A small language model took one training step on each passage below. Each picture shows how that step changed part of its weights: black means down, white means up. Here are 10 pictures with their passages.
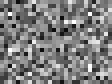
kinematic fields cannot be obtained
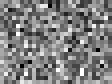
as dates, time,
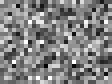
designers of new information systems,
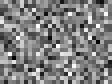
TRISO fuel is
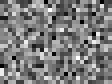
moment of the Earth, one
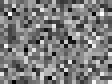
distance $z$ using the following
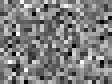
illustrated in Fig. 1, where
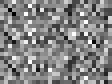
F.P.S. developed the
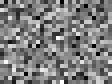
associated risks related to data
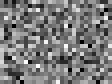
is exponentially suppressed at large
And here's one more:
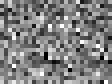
users will increase by 57
